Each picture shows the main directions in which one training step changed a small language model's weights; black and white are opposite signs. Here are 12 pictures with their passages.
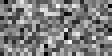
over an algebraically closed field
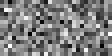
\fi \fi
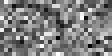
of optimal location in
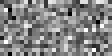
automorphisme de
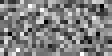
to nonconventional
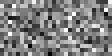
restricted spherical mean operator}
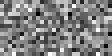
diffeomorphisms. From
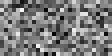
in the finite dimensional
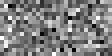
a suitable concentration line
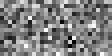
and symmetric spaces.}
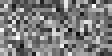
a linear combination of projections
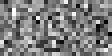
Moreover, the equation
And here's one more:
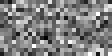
}$ are compatible in
